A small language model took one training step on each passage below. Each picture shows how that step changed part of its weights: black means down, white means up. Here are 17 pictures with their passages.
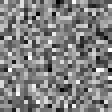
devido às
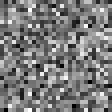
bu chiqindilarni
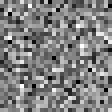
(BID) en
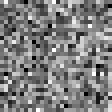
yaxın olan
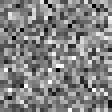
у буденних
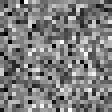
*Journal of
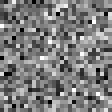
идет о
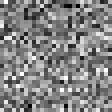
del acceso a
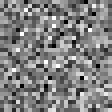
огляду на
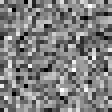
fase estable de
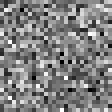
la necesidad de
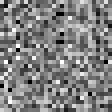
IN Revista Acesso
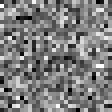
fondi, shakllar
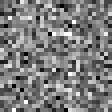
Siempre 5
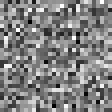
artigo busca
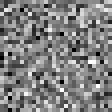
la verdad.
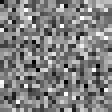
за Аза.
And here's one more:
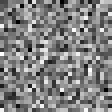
D. Antal,
